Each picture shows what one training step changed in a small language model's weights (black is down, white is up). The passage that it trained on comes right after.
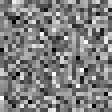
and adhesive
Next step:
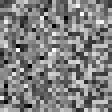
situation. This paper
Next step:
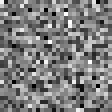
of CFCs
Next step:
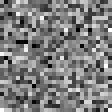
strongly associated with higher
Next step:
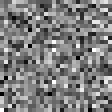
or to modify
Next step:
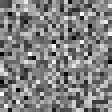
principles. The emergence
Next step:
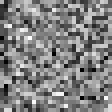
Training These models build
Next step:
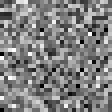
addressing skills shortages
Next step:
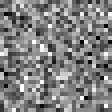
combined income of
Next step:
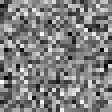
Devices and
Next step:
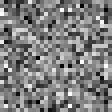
tissue characteristics such
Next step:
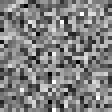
the available resources and
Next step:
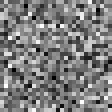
File 1: New
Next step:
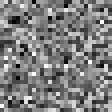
church, they
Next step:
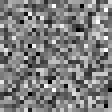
\pm must be
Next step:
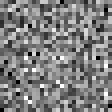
its PCB
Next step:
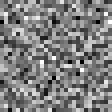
lecturers in
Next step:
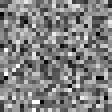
rules, maintaining
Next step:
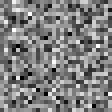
and business processes, but
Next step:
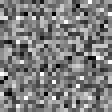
more than fifty
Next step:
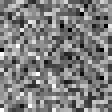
the customer satisfaction
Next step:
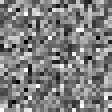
SC partners,
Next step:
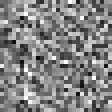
currency capital process
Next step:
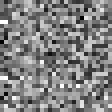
For example, in 2021
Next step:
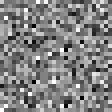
(accessed on
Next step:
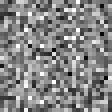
students (83%)
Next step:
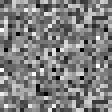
in dynamic settings
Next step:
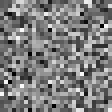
genomic databases.
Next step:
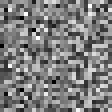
Adj + Noun
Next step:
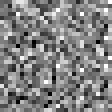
containing water from
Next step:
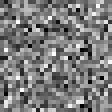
need to strengthen
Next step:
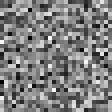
annual gross
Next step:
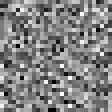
vessels requires
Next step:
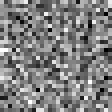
to be concentrated in
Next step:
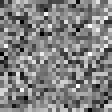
determined. In this
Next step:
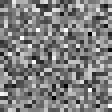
in her *How
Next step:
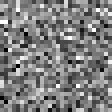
07 elseif
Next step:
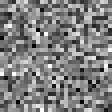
this method of DNA
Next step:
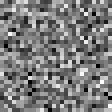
gel, etc.)
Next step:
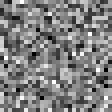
of external long-term
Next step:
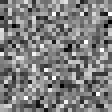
scene deceptive
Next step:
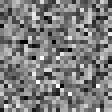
not merely a
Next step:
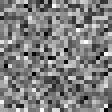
eight weeks of
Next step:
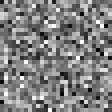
with histological findings.
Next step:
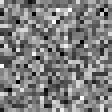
reflexes which can
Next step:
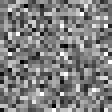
the reference category)
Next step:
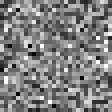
Forest plot
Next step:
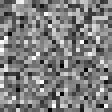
high concentrations of
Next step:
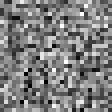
of the 3T
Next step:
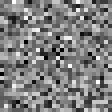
and mimics the
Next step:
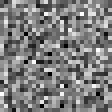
in the continuous phase as
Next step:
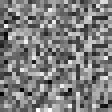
Unit, Plastic
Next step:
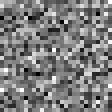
refused, the
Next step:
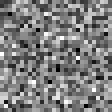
some computational issues with
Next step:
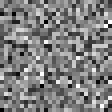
rows of text
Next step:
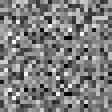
belonging to the
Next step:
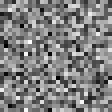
this process, the
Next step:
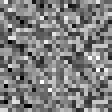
experimental data available. This
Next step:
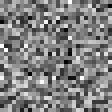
a reality,
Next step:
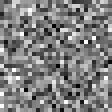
development and production are done
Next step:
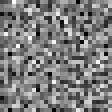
since the effective development of
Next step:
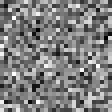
Definition The name of
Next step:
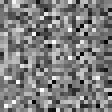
from the processing history of
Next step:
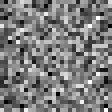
40% which is similar
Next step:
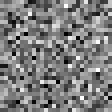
2) and the
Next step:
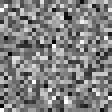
taught many
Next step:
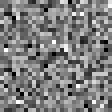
may serve as basis
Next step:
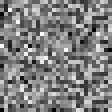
As the project posits
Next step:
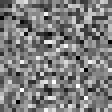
evident in the
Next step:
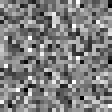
that the less the value
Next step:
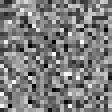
harmonic means,
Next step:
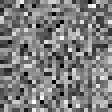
position via WLS
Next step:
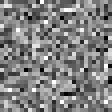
dictate funding for
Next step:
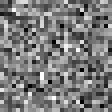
key factors: the level
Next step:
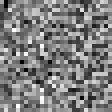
The process involved by
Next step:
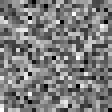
ppm with a mean
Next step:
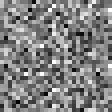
primary schools, and teachers
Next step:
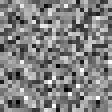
6 and 7 for
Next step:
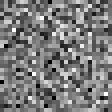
years but has not been
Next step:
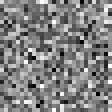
the dalits the
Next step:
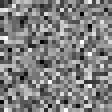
detector. An
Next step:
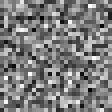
participating in the
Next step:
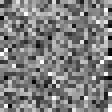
draft forces
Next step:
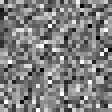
content deemed
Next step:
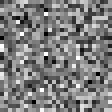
shown in Table 3 can
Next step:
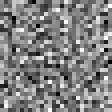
are shown in different
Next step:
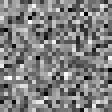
generally causes harm,
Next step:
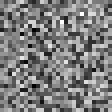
the other two states
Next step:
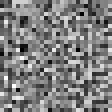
organization. In the context
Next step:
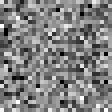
The model maximises
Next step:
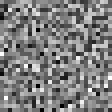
National Institute on
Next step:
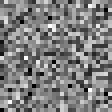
Shri B.M
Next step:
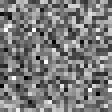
this Article:
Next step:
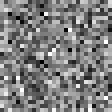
to each well.
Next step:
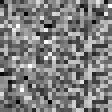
in editorial and
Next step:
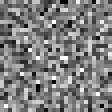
units to capital
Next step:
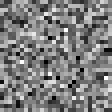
which could be associated with
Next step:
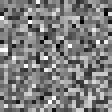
in other part of the
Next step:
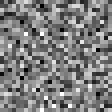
calibration curve
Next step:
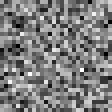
solution more accurately and
